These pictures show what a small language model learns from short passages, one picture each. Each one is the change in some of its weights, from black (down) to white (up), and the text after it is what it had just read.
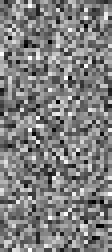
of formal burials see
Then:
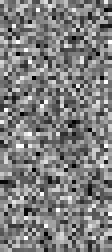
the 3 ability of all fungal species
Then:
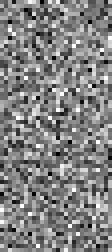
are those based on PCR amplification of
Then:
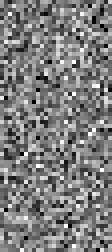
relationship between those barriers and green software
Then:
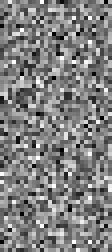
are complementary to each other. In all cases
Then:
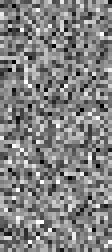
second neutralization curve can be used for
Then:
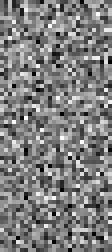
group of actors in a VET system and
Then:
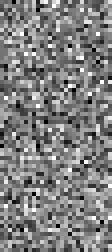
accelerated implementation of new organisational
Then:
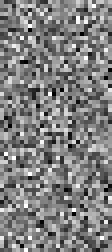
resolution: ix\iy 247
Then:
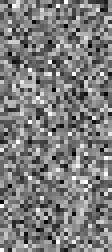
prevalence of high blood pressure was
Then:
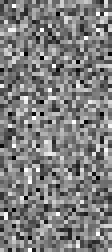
Cyprus in 2007, respectively as a
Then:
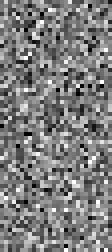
For stylus teaching, the previous
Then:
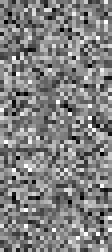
interdisciplinary perspective for
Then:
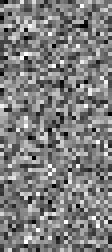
sensory and shelf quality of the
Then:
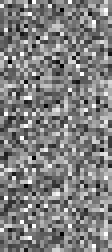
children's literature and children's literature
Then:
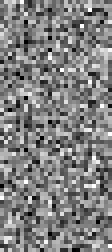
\theta) = 0$. Setting
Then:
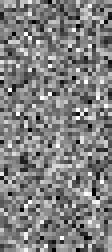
Approaches to corporate sustainability
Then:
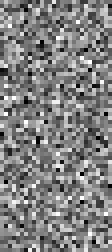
and manipulation. Its flexibility
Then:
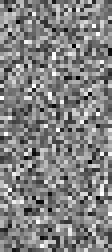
where around more than 96% of the
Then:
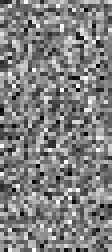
an LLM via the RAG
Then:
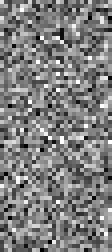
Watson [7] has combined
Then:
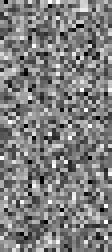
and most damaging causes.
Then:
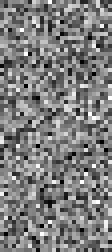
requirements. Understanding the
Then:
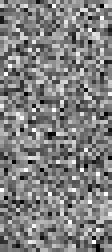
must be assessed during state sanitary
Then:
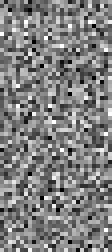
node in an ad-hoc manner
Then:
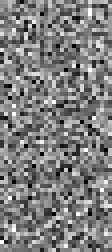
practice. Report prepared by:
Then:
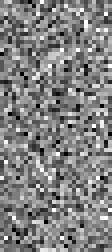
also studies that link phubbing perceived
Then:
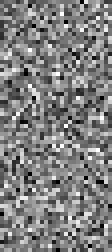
and the authors have rechecked the
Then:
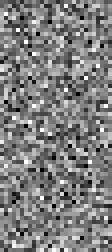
environment; - to evaluate current decisions in
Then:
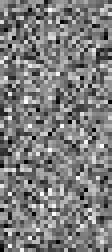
of the Study The objective of this study
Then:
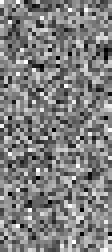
“a never-ending task”
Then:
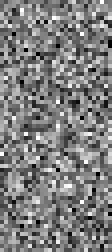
gel of polymers or distinct
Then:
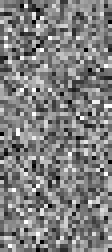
Professors Kenyou and
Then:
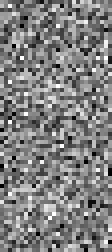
materials and coatings, as well as
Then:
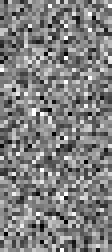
- Positive Putative - 2.5
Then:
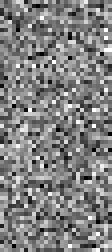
them interest-VERB la primera
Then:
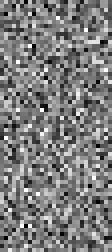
the aftermath of the 2015 refugee
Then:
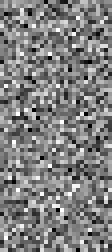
countries regarding the right to education are
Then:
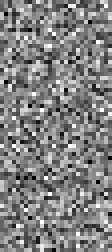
consumers can query the whole process information
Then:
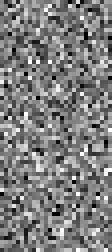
have some life remaining, and the value of
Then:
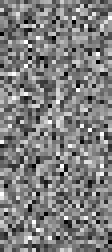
on the antibacterial properties of
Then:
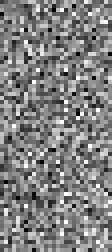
to the Almighty God, the source
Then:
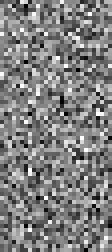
innovative solutions for today’s
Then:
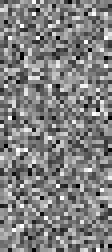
knowledge gained and theories are determined
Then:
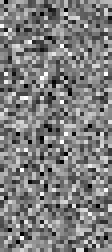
the dotted line, especially
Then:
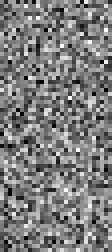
effectively. Failure to select
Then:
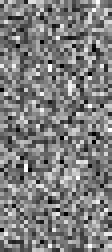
(Cassiolato, *et.
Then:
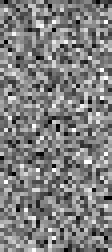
under the Mannich reaction condition to
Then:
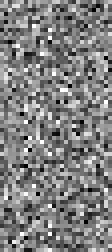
benefits. Finally, 63
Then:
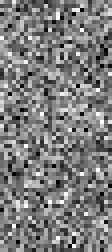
proper uniform continuous flow of
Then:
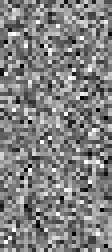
equally into three 1.5 mL
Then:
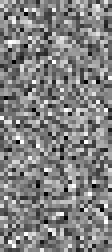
functions are attributed to the
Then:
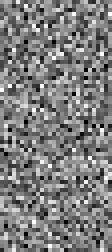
Funded by the European Union under the
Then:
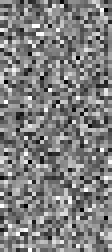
the response lag and sensitivity at the
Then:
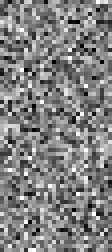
during elections. Some vulnerable
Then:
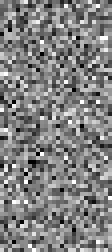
methods has been proven by experimentation. We have
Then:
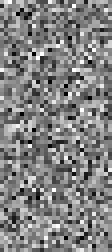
do this for all possible Carefully read
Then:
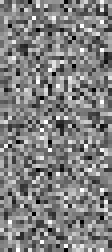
tool provides applications and functions for
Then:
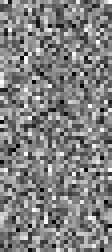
integrated STEM approach. Conducted
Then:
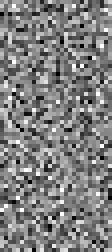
which companies they will invest in. This
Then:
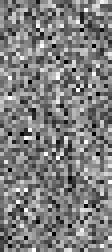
in Egypt. He is now a
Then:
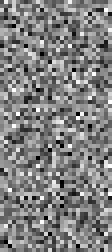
to large values of absorbed
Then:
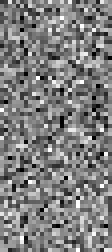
they are most needed. For instance, if
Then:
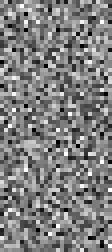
\mid \Delta x \in
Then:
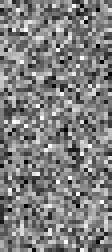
his/her need. The system send a
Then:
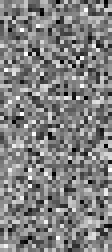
its applied areas. The issue of paying
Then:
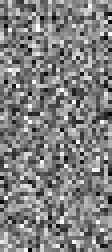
the study. Questionnaires and
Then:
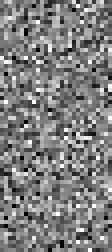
aspects and infrastructure, including the appearance
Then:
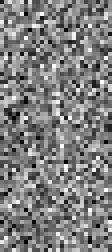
and plants growth [12]. Although the
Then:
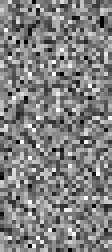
is used to display frequency response and the
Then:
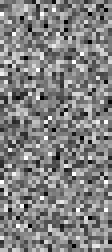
of Submuscular Plating for
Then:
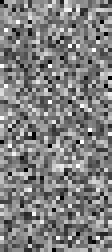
A scattered storage and
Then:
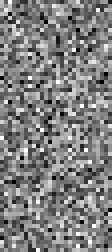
done using Pentium IV processor,
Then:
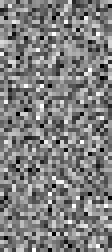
other ways that you can try to learn
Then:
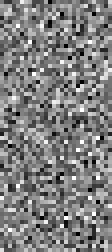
for the separation of vitamin
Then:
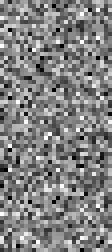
enhanced various leadership competencies
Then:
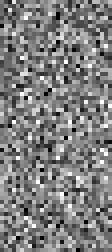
of HEGY test indicates that variables are
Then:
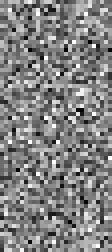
increased range of services to encourage
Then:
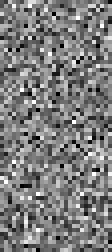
in (33), any center and generator of
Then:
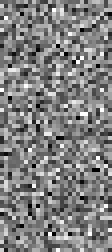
in addition to the use of bacterial and
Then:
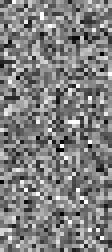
inspiration on the personnels in order
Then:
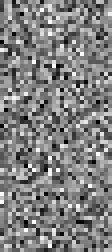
the treadmill. Researchers collected
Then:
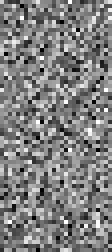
the course of the project. This sort
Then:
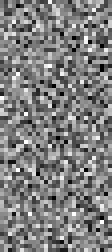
It is also essential to **make
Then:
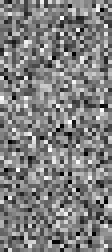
the economy. In this article,
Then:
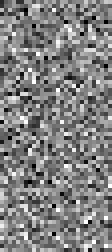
at the inlet of the area of the
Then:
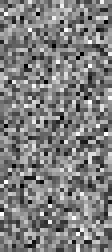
6: Performance comparison for
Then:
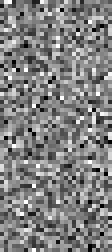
and fitting of JX0 and
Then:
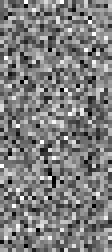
an indoor plant ecosystem,
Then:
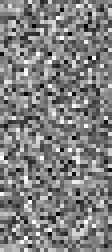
reached its maximum value in 24
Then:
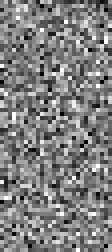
Public Health, and the Law*
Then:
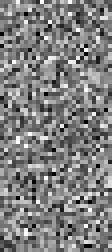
exercises to structured peer
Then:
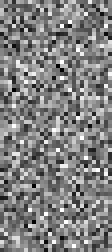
for the Pose Estimator and the
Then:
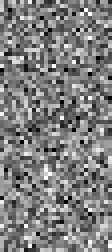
improvement in sound quality is the latency
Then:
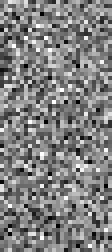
Pakistan. The story takes
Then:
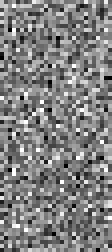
**Social interactions, both with peers
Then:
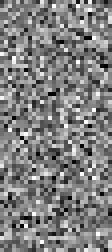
provide good quality of ethically made research not
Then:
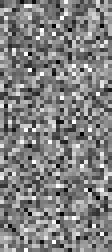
between students' blended learning readiness and
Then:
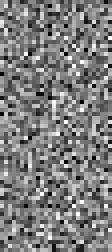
*Data Min. Knowl.
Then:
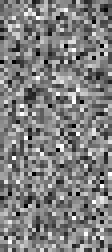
respective undergraduate/s.
